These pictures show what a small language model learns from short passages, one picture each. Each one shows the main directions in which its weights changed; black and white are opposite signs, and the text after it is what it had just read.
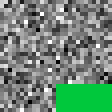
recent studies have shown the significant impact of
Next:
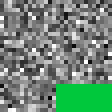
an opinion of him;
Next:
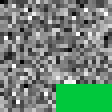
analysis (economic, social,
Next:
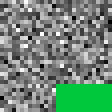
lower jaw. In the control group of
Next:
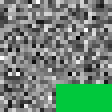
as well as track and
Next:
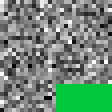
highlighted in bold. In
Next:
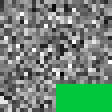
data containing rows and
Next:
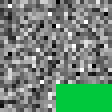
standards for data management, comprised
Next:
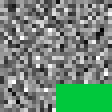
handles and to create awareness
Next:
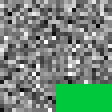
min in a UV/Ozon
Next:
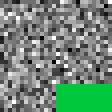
of the participants understood
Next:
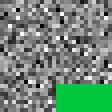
locations at a specified time in the
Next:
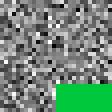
deals with the traditional Malay
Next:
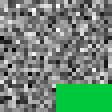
the spectrochemical series of
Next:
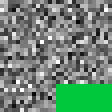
diameters: Figure 1:
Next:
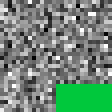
figures and most of the
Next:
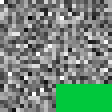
Writings. A striking
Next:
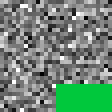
frequency is a parameter that can be
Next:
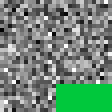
rate of patients with SCC of the
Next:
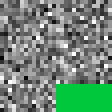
count (CFU/ml)
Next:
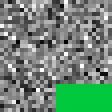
ARS, BARI,
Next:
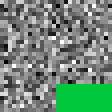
is single discipline and as method
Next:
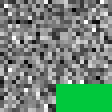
bioturbated at the top,
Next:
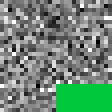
study used a quantitative research design
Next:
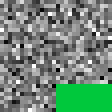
has not been sufficiently developed.
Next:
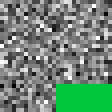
proposed roles of zinc in
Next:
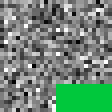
repository is uploaded
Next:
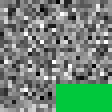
paper. The focus of this paper is
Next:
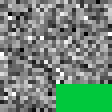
Goa was the Estado
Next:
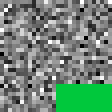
of bone resorption cells.
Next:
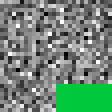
two new LS methods namely
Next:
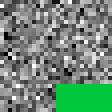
and vegetables prices are
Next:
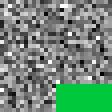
scheme for the formation of a
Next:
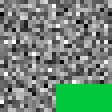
in mandibular growth are expected
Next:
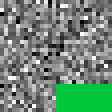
the trip seemed to
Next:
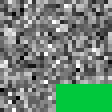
We thus increased the capillary
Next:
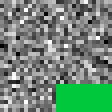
reuse, the potential impact of possible
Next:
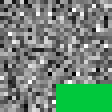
placed half a
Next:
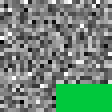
in a total of 6 out of 125
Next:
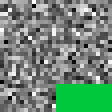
for implementing BEF theory
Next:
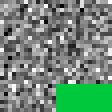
of Milestone #19
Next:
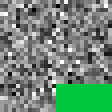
Riga or Athens.
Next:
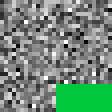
human body takes place without the
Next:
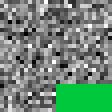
the learner should know, understand and
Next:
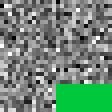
easily be imitated by other
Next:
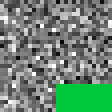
perspective of the Dry
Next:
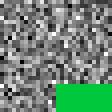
our students ..." Several
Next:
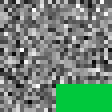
and additive. We have shown that
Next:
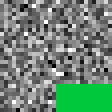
Processes that can lead to the
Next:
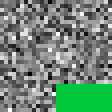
secondary data collected from various issues
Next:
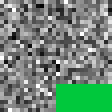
share. These transactions took
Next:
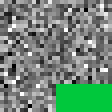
centralized dashboard
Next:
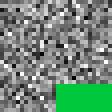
them This recommendation takes its
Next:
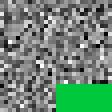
may be altered by genetic
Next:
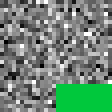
the Budapest Open
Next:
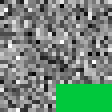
and the motivation of students in
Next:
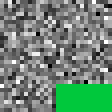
a whole to be more conscious
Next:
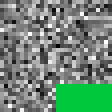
these performance metrics within a
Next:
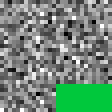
stellar morphology
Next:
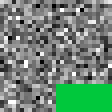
situated on the west side
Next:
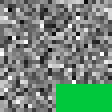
research through a systematic literature
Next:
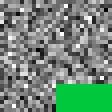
Quality and clarity of
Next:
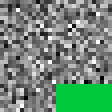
behavior. The smallest diameter in
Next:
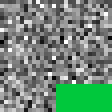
Council of Europe
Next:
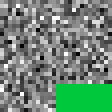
only one recording of sensitivity
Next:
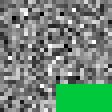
consists two parts, the
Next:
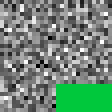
and structural improvements.
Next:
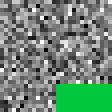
when the examination is performed
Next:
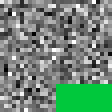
were evenly distributed over the study
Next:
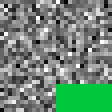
with the "purpose and
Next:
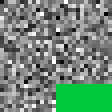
glutamate receptor
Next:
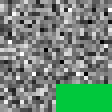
to get vaccinated and
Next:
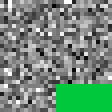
DC voltage. The 64
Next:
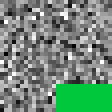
is the shear wave
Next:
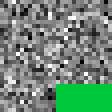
by David Lewis, to
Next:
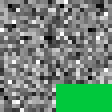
training dataset, respectively, and three general
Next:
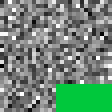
0-hour and 3-hour
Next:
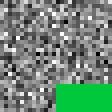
endothelial dysfunction
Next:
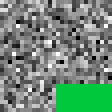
an organisation of memory modules,
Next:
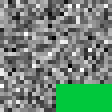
this is, even more, telling
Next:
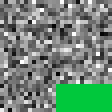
to visit Linh Ung
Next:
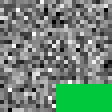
affects its economic security,
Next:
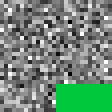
How do you approach a module
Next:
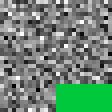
noticeably in Viet
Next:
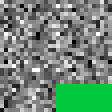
capacity); - the actual
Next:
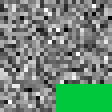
professionals working in the
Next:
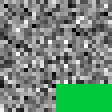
and NO₂ emissions in the
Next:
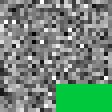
the patient's medical records.
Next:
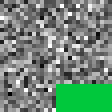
knowledge economy, etc.;
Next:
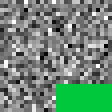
of products contained in the state
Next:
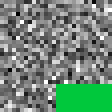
system using deterministic finite state
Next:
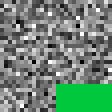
to act in a stabilizing
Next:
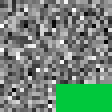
shown that the equation (I)
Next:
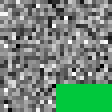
into account the limitation of visually
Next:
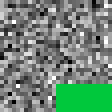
this reason, it is significant to implement
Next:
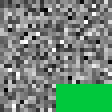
Memory Nodes per
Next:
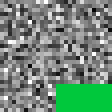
oscillatory properties of
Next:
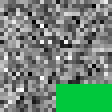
had occurred at this time.
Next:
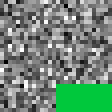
reclamation and management of such lands
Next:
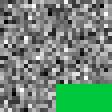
the size, concentration, and composition
